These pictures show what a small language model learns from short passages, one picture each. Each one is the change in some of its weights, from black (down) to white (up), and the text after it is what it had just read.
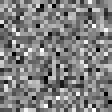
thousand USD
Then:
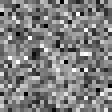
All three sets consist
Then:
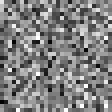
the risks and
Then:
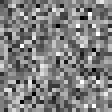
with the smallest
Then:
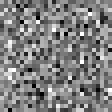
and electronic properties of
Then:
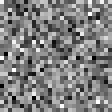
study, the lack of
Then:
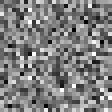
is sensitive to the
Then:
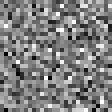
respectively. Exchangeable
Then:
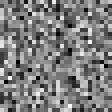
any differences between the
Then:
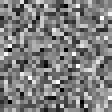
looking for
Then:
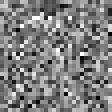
Particle reflections
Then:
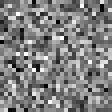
do not correspond to the
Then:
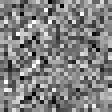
for the fermion
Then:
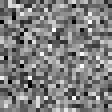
running into things
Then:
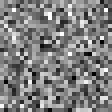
estimation of weights
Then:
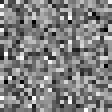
projected by a final
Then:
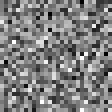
coop = effect
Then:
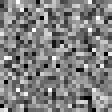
time headway
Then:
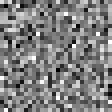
diode laser
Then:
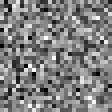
give better results for the
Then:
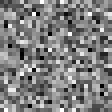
that a specific configuration can
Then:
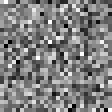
Room temperature
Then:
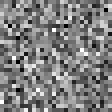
exact form of the
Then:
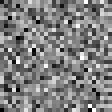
investment income
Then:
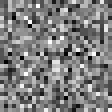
a nonselected target
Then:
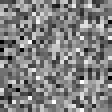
on a discrete
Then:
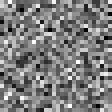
Technology Development
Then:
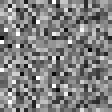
be due to the
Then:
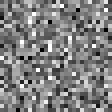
to identify and verify
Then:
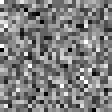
assumed to remain half
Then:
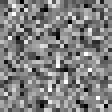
using derived data from the
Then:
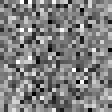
, and the frequency response
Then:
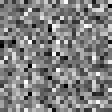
standard initial data gives a
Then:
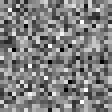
original hamiltonian by the
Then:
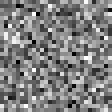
been shown that calcium
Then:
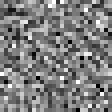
variables $X \in
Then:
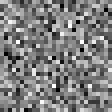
cosine similarity
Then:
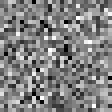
and the landing
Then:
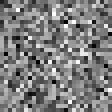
corresponding time of the events
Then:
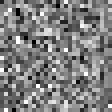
even under the presence of
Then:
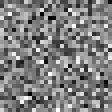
the role of public
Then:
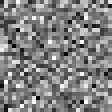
emphasise that
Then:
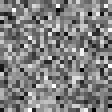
has been structured as
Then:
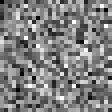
much guidance on
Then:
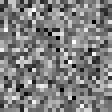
of the company's
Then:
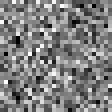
expectation value of the
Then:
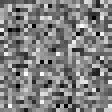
criteria for nuclear
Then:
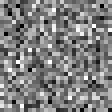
practical realization of
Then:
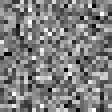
is obvious.
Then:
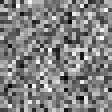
25 October
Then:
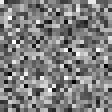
not paying
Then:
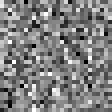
hits the target at
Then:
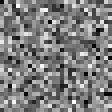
for diagnosis in
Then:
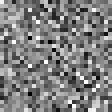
quantum system. In the
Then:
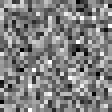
have to explain how
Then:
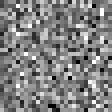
is essential. Conditions
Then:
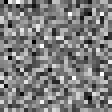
Free Energy
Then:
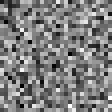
non-local operations
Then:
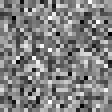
spectrum of the operator
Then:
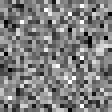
renewable thermal energy
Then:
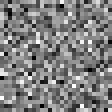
energy frontier
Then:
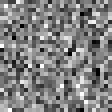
could be construed
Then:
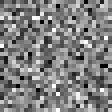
ion to Ag
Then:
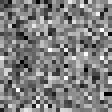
systems? Table 3:
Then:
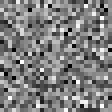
and Hernquist
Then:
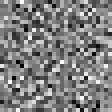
new conceptual model of
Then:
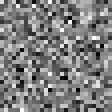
explained. The change
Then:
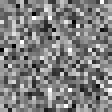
the example case of
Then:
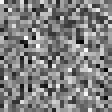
the error on the
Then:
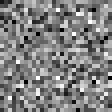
inadequacy and
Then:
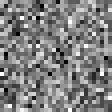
\CP eigenstate.
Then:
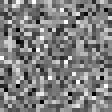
then playing and even
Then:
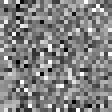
clinical environment were
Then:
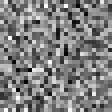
from expectation values
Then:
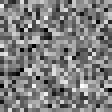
to the case in some
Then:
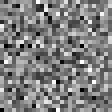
received grants
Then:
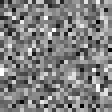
and picks up
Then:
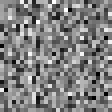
can be linked to
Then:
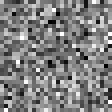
lending: While
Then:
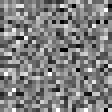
Tradeoff for
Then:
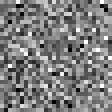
In contrast, the
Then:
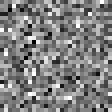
use of that mark for
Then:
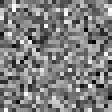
need to review the access
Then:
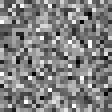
1, highlight the
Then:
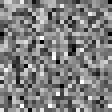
give numerical and approximate
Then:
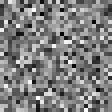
of the teaching method
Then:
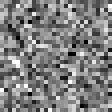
at least two of the
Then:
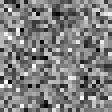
the following three phases
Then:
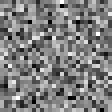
the typical workflow
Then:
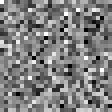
very direct. Theorem
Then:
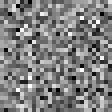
of perturbation strength
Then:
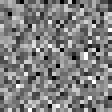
fundamental and second
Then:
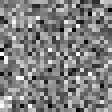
different BH mass and
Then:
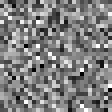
expect the results to have
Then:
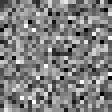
in Nigeria.
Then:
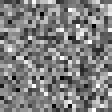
enrolled. This
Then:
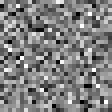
quite weak. Since
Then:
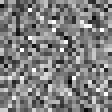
Here we assume the initial
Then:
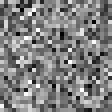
of the aluminum
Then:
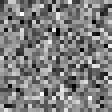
the sunlight is
